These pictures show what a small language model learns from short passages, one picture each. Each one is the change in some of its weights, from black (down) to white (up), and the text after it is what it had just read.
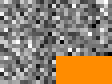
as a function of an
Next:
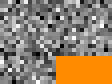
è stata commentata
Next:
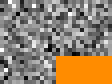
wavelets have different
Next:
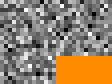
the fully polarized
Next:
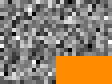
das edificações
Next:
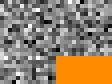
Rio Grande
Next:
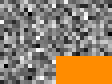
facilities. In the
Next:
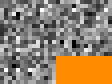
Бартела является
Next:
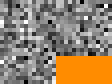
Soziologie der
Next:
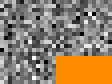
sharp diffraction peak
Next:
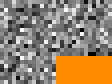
“Inoculación con
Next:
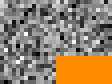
eliminated the
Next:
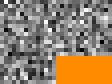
reverse process we could
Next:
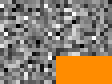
the isospin
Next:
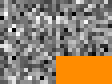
sua vez, o
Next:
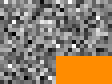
Fig. 1, se
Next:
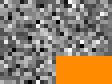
are both AB and
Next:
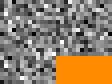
frequency components produced by the
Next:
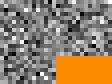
this process culminates
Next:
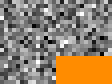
agentes do processo de
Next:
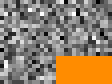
passes, the state and
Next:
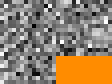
the LDP model and
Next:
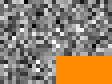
the EIS analysis of all
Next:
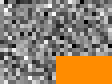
This velocity is maintained
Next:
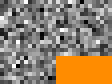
However, in theories
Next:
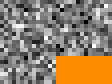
for an accurate
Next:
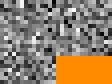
two-dimensional channel with
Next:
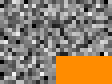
de uma produção
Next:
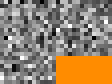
total, elastic and
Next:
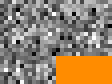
прибыла в
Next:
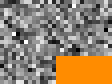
of HE emission $\Gamma
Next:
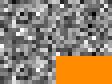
the effectiveness of
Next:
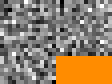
non-equivalence of
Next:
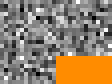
and morphological features
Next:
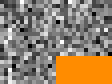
data DAGs}
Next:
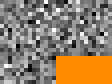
linear $\vsc$
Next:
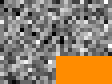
würde es, also
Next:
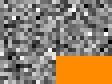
over $\beta$, which
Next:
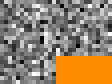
ionize some neutral
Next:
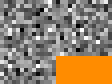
to reducing the food
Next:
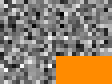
this is required, let
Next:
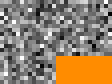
as (c) the number
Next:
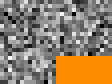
hier kan men
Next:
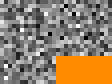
alohida maktablar
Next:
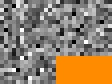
of time. In the case
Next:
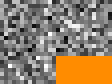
not an accurate measure
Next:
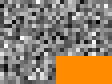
(and lies very
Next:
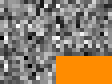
sense and the
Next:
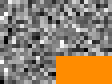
been established in
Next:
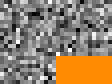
Therefore, it verifies
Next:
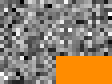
of dust evolution, as
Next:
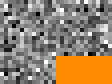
o propósito
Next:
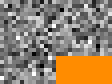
divulgação na
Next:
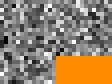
of the mass parameter (of
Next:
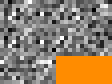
– Режим
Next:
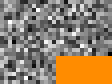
first 20\,days but
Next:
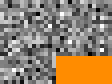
glassy relaxation
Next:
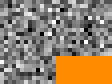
name from being broken
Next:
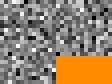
The power efficiency is
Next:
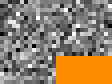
horário, não
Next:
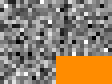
beradi. O'zbek
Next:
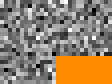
\alpha (x -
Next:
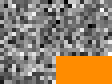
presented in figure 1.
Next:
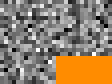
fermionic spectrum on
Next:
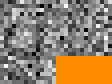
misollari bilan
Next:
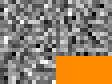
low spin-density
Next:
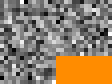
fiducial cross section
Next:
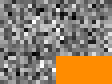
precariedad de la
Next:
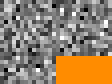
vector meson mass ratio
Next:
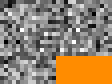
strong and enduring.
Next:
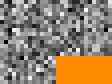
research was supported by the
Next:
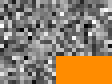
akan membalik
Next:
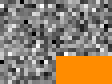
\affiliation{ Center
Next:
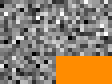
моделите от
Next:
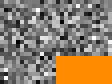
Данная работа
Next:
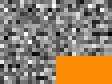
determinant formalar
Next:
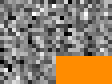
can trivially perform
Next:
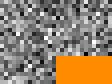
as for C4P4
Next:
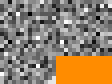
Weintraub D,
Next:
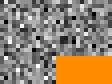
mass of a particle at time
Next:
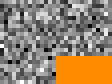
distinct branches
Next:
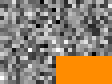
seguir, mas um
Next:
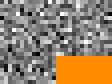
same e.g. the
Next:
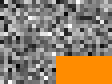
handfull of sources.
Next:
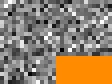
in word-order
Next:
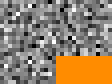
bozori oliy
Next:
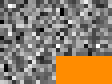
satisfy the
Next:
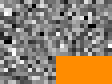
років XX
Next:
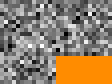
sharply peaked
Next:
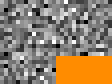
oliy o'quv
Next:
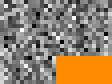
the mesons. These cross
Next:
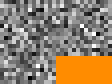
schemes. The only
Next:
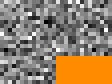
Reino de Henri
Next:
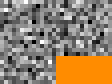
breites Band
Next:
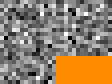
agendas. |
